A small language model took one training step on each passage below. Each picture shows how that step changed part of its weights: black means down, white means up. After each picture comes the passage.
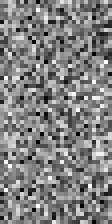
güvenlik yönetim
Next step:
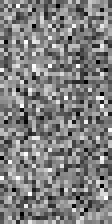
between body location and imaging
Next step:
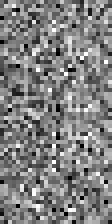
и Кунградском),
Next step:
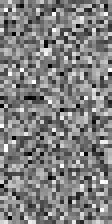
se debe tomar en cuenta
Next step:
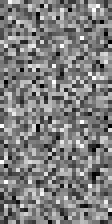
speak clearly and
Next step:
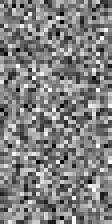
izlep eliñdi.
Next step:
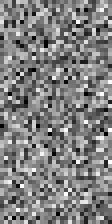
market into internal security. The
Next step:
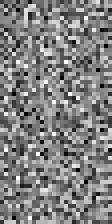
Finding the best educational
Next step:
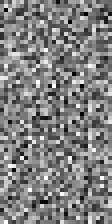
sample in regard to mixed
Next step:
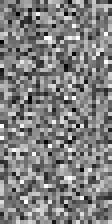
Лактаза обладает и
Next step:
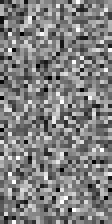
gram, and cotton in the
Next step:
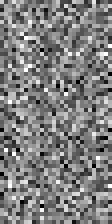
specific sampling sites and the
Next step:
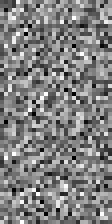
which serves as an insightful
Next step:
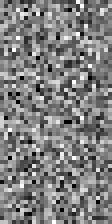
суғориш меъёрлари
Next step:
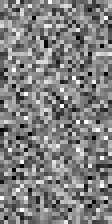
study of Lyons et al.
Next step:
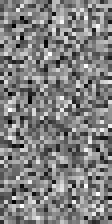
a word from the other words that
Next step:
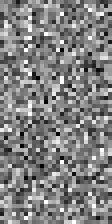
tried as a titrant using
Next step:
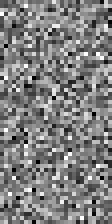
estudiar biología en una
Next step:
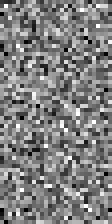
the older publication models,
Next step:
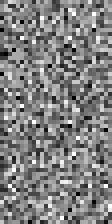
Laws and Computational
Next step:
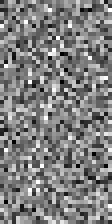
esfuerzos individuales para
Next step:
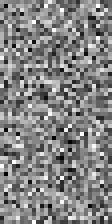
elementos que pueden
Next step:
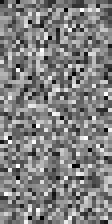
favorable prognosis
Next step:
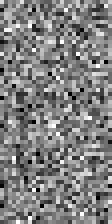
value of $E(p_i,
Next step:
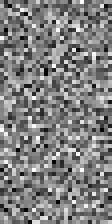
those which contain a semantic
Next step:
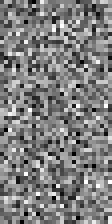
up was done till six
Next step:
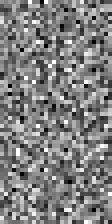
низкой плотности
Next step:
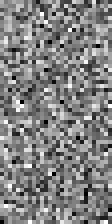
important factor in learning English
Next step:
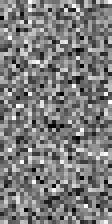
Educative Activities,
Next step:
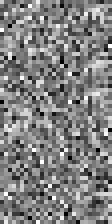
radio network distributed
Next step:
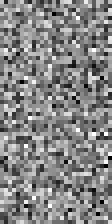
qualitative performance gets rank
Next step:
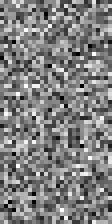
are outlined. The difference between
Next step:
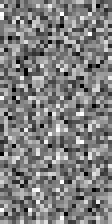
из стали 09Г2С.
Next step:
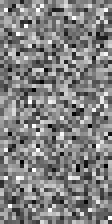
за інформацією глави
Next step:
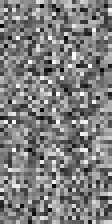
zarur. TAHLIL
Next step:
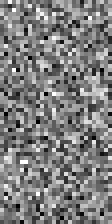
nur Ein Exemplar
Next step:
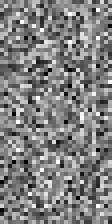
животных (табл.
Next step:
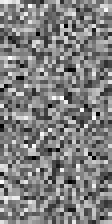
помощью программы
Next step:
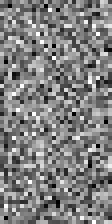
flask and degassed in a
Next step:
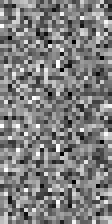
машҳурлик билан
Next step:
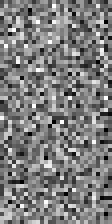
Fauny Polski”
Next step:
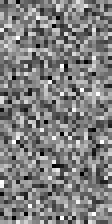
primed ESCs at
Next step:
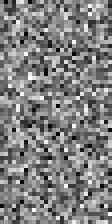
tracks in the drift
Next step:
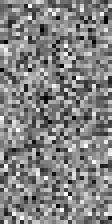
gazetasi 250 son
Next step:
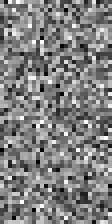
databases to use to obtain
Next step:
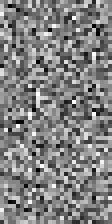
somewhat later. That
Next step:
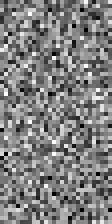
ahí que se limitaran
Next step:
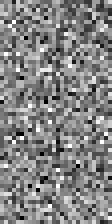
diversas dimensões do corpo
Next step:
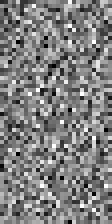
Kubát, ahol
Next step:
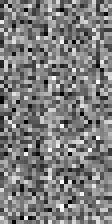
JARAYONIDA O'Z
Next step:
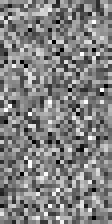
\times 0.5^s \quad
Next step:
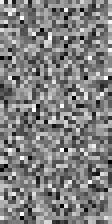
idoralar bilan integratsiya
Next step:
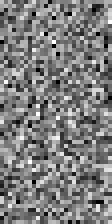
praktikum akibat
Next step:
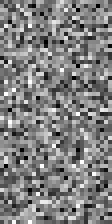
an interface (web,
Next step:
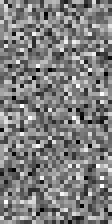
in Higher Education: An
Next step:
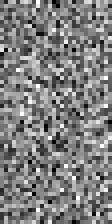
nashriyoti, 2018.
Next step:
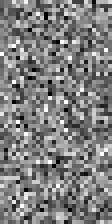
назначения. Часто
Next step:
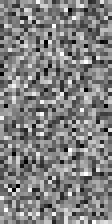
[6]. The compression of
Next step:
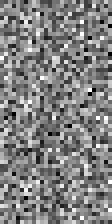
preciso e um tratamento
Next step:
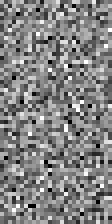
Scale (RSE) to
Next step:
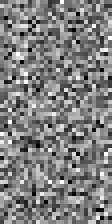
qog‘oz shaklida,
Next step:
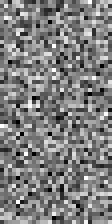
of precarity as, on the one
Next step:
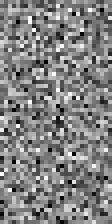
історії людства —
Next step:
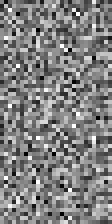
Money Laundering
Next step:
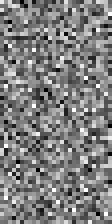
mulk agentliklari uchun -
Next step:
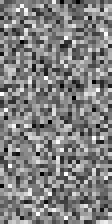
assemblage of digital
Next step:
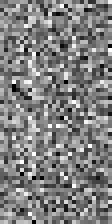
determine the relevance of the
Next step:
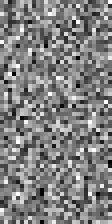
concept of “smart
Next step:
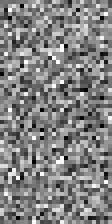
35) as imagens a
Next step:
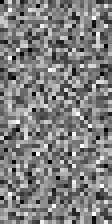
equivalent to Hoor or
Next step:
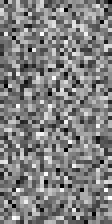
S. Abelskaya
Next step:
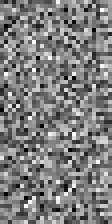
With the guidebook
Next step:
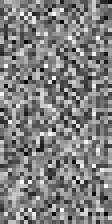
Melsen B. Palatal
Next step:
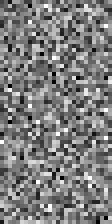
rivojlanish ortgan sari
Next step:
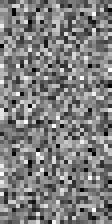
ao desenvolvimento de uma
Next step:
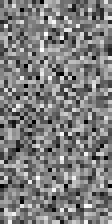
District Based Innovative
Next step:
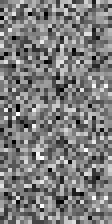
with ASD, understanding
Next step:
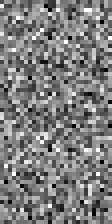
poste de Alex Atalá
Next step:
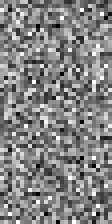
kelajakka qaratilgan
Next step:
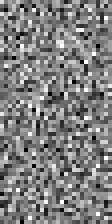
[Chen Xin Features
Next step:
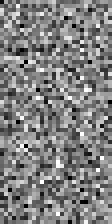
станції. Очевидно,
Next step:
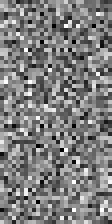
sentença evento no
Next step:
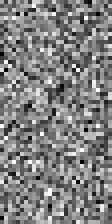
M., & Duarte, P.
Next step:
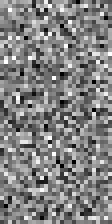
2 rows of beech) compared
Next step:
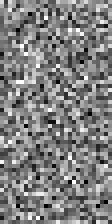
birga, investitsiyalar
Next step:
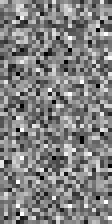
«развитию первичной
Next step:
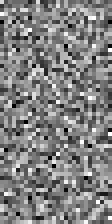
improved efficiency when
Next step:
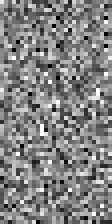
present the Simulated Practice
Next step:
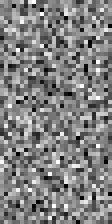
обязательном сохранении
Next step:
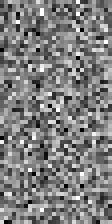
hosil beruvchi hosil
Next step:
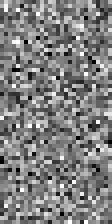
начин се постига и
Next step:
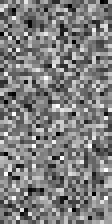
Lestari, T. U.
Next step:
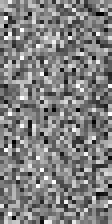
consumption of bitumen
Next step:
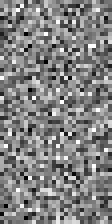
Extended NonStandard
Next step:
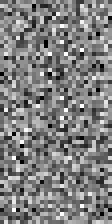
a certain amount of
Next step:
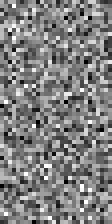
de Relaxation et de Gestion
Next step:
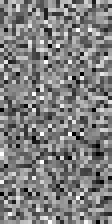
individual y social (Heller,
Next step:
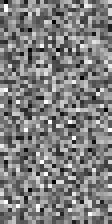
les États-Unis.
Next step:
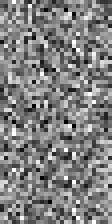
curb the loss. Although
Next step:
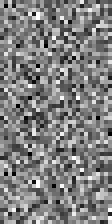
relevantes es el factor
